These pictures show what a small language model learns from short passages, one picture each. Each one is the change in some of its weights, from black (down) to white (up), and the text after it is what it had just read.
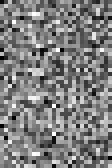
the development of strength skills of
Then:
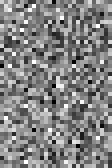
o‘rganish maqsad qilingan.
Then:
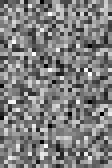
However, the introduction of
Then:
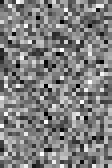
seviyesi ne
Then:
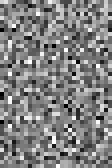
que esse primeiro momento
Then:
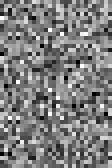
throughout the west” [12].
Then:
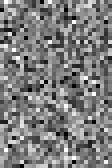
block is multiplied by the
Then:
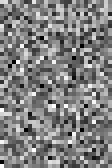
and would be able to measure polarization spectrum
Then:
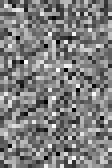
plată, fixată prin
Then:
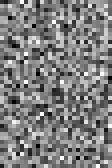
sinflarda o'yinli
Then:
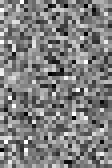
ground-truth STOI
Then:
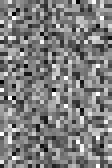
conseguido es destinado
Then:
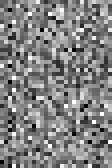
low (positive) numerical values for
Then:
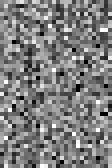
we calculate $\dot{P}_{\rm
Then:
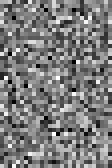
that the antiferromagnetic correlations are enhanced
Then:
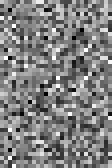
beyond the conventional two-state
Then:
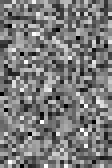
of irregular, dark brown
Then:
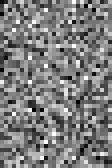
of carbon fiber reinforced
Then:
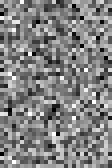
boundary condition at the surface of each
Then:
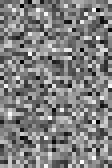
roots allows us to factor
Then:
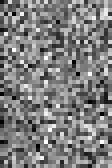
this regard, in the learning process there
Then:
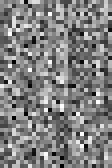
not seek to describe this effect
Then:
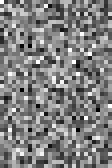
epigenome: a breast cancer
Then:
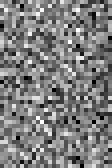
their competitors.
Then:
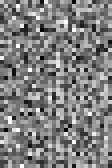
may have data encrypted
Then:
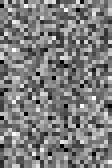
bioturbation and
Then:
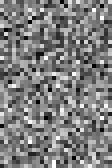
HCl and palladium
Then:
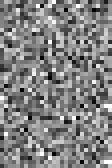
lying, Goldstone type
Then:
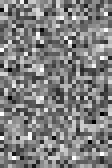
by clinicians. In general,
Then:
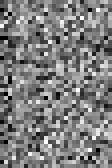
displacing the magnetic trap in the
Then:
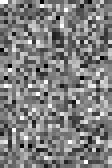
seem not enough to derive a
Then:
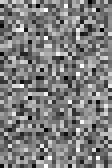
alrededor o haya
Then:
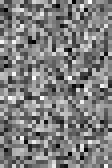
noticed recent changes in weather
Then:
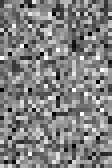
is on the right and time increases towards
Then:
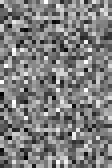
and condition monitoring and they have been found
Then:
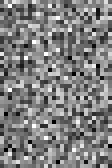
to their mechanism of action:
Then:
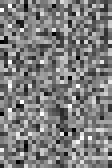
program penyuluhan
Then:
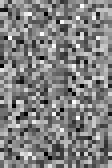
anatomical parameters for difficult
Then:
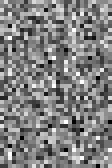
constant velocity. As can be seen,
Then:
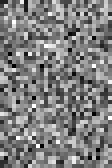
One or more of these blocks
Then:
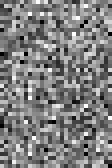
high sensitivity in most of the
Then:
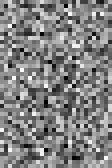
o de capital financiero
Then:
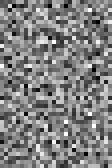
ilgari suradilar
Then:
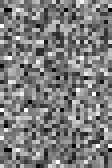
a natural language interface as well as
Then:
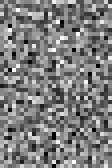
the conjunction of a predictive
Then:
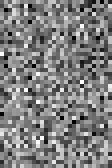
varied climate-environmental conditions over
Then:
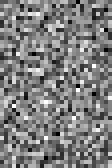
the world. Considering the data
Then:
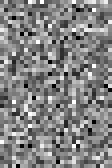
structures. The first notable feature is
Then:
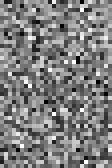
data versus $x$, for the
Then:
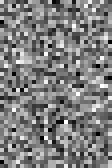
susceptibility pattern;
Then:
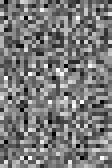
Javob qabul
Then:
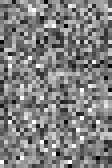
{\em data definition} statements,
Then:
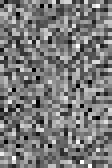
M. Ermolaev,
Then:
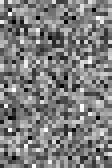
trotz Remindern
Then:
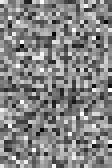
better collate and integrate existing data
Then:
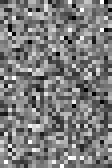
the spiritual image of modern
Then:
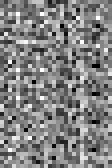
die Strassenbeleuchtung
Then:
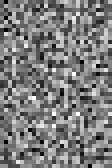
Kenneth Hatten developed this
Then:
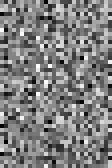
должно было или не
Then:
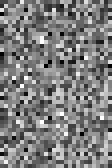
Замон талабларига
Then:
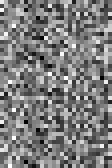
vida de pessoas que
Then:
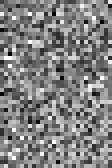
the different set of indices,
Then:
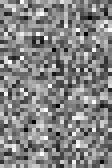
phase, adults evaluate their learning through
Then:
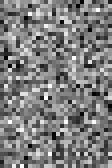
will be presented twice, as it
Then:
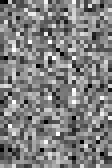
The ideal frame would be the one in
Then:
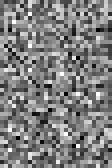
The violation of null energy condition
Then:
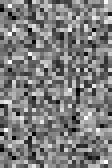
to treat hospitalized pneumonia in
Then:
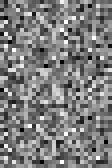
University of Sindh,
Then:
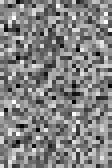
UNESCO para la
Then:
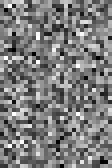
tool for engineers to analyse
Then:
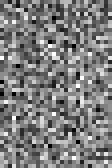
Kizatova, M.,
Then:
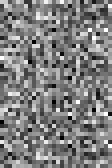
and takes place in lymph
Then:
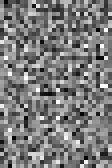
\tan \theta'$, the elastic
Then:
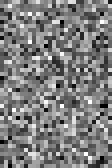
without the use of an aid,
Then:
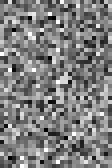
enhances the view that quantum control techniques
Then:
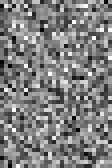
instances reported in the Table
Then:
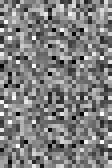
Как показал анализ
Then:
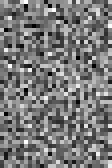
JEL Classifications:
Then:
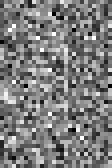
is as follows. Section 2 presents the
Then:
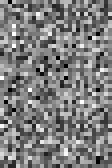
marché. Ce
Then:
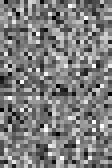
\quad (4)$$ This equation implies
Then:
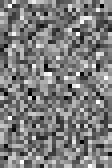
v/v) at different ionic
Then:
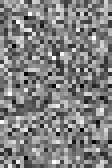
parameters used as inflammatory
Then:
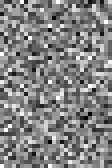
Controllable Surveyor
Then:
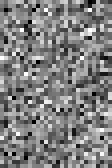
deduced that there is a need
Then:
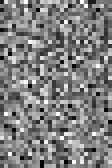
the c-scan was used to
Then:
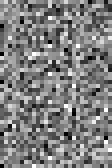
de Comunicación Social.
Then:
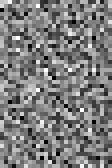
composites after hygrothermal
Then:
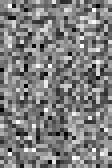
joint. It is a
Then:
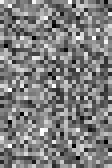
generation of conflict between the two
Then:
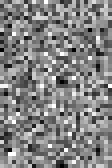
and be transported over large
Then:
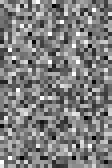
more severe. Other symptoms
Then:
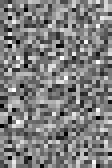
1) Establishing metrics for research
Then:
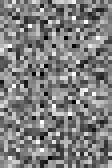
systems of lithium batteries
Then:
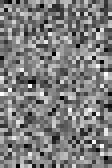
pomen sem posvetil
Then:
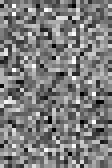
Figure \textbf{2}
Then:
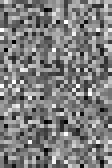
observa principalmente en las moscas
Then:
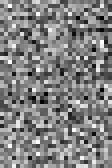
potential energy. Although impossible to
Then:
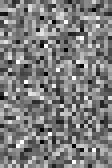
эффективные методы
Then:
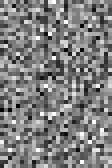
aqueles baseados na reação de
